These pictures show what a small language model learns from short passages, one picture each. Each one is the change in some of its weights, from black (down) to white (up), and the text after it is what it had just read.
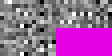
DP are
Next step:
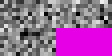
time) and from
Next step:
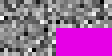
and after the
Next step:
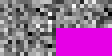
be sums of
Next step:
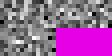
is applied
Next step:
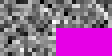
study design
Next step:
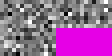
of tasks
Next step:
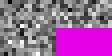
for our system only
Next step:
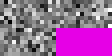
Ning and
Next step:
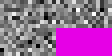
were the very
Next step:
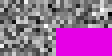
and landing
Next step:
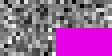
ARs and
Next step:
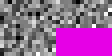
being observed.
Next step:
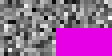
major factor
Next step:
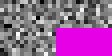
solutions have been
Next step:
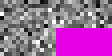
PZT in
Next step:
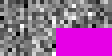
LSA is for
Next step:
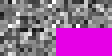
quantum system studied
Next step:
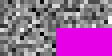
not described well within
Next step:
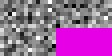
of both functions
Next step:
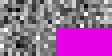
energy difference between
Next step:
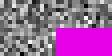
the flow in
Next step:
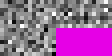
of the same system
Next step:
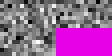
applications will be
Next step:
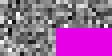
The absorption
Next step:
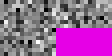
by the grains
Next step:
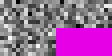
expansion in
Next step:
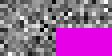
of star formation
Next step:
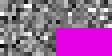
system } The
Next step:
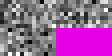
of fun.
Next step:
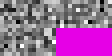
to the energy
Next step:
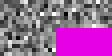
boundaries of
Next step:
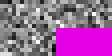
circuit with
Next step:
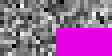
The onboard
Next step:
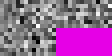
introducing the
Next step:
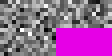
the AdS
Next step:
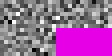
and P.
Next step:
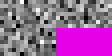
in particular, to
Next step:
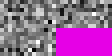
due to the fact
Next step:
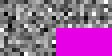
of the current section
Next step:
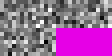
al.} is more
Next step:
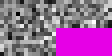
known orbital
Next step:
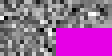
and could be
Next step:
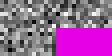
if q's of
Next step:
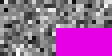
stars affected
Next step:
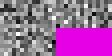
to date.
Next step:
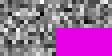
production of
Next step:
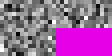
within the conduction
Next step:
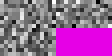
the susy
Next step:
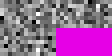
a charge density
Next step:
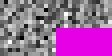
does not even
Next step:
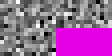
was clearly
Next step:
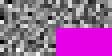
the same direction
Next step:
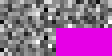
this into the
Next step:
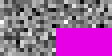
An approximate solution
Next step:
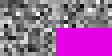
produced by the
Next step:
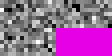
from ${\cal
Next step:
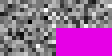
in ${\mathcal
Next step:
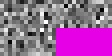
clusters of
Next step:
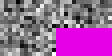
compressed spectra
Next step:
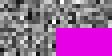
note that we
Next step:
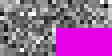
construct such
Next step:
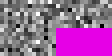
form of the
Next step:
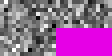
the electron orbitals
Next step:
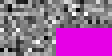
results using the
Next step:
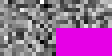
as $\ell
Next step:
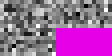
with those of
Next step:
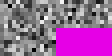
cells are
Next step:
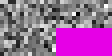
dispersion of
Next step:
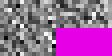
on near-term
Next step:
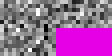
mean that the
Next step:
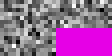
as well as a
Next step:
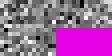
constant $K$
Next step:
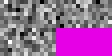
structure has been found
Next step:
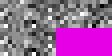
BB model is
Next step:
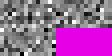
of the same
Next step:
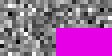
0$. The most
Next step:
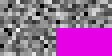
(left), the
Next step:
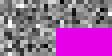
by the symmetric
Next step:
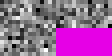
line is a single
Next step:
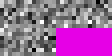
$\theta >
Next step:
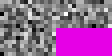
management and
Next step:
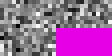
required features to
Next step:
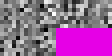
localization effects,
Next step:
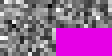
& [avg
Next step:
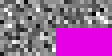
overhead due
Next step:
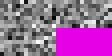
known for
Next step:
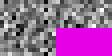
which, in
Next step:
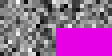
obtain the most
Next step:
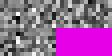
the condition for
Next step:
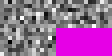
at an energy of
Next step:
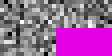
As pointed
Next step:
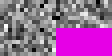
process is shown in
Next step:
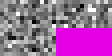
provided by
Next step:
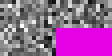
the grid
